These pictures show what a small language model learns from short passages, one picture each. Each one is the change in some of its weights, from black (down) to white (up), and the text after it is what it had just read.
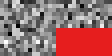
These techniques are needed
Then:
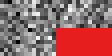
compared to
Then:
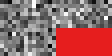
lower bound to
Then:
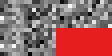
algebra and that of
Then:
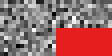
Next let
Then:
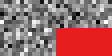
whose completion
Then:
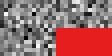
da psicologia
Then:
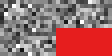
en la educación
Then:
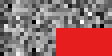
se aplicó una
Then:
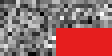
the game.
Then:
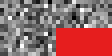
distance from the
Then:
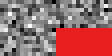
mass beyond
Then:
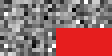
instituições que
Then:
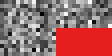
the positivity of
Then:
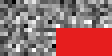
In our paper,
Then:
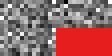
well defined map
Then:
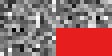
i pedagogika*.
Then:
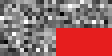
case. Let
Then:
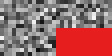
va hayot»
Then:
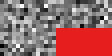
rendimiento por
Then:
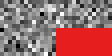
have been given by
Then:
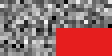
This works well if
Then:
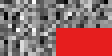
to the subspaces
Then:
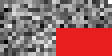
a character. A
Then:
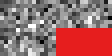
assume that the
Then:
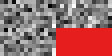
it is still
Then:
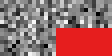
shown in Figure
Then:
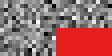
leitura dos
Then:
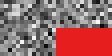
or other model
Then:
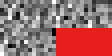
which can be used
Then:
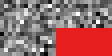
eng avvalo
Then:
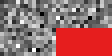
the fractional coefficients
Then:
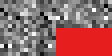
standard unless
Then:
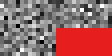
infinitely many points
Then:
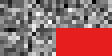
that for every
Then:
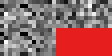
study to what
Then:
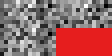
the second fundamental form
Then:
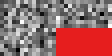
the norm of
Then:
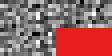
ishlarini tashkil
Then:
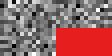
balance given in
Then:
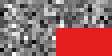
pesados de
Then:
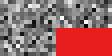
caminho de
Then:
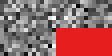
matchings of
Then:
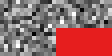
destinado a
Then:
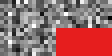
deduce the corresponding
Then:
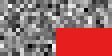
be defined on support
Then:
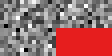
en önemli
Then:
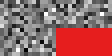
Dynamics And
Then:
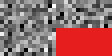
\par This work
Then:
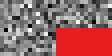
proof is then given
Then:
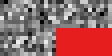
of fixed points.
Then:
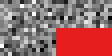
some nonnegative
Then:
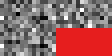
plane partitions,
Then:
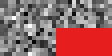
the algorithms.
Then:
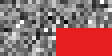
with (i)
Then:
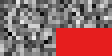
the problems of
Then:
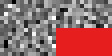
a different analytical
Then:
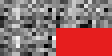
por parte de
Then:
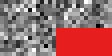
gradient of velocity
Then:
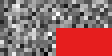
de valor de los
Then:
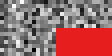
diversos), e
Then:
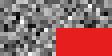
reinfection and
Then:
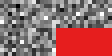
BGR im
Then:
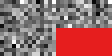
in fact finite.
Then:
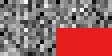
given starting steps
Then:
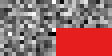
is a reflection
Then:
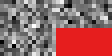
in the product:
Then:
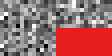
est située au
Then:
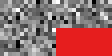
given dimension we
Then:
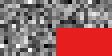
formulas for
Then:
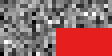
– yil
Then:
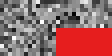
substantial by
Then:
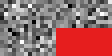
en dicha
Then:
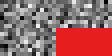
y el texto
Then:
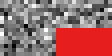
$\widehat L$
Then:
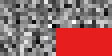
Es handelt sich
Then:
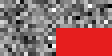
:\ {\mathcal
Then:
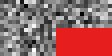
formula. In the
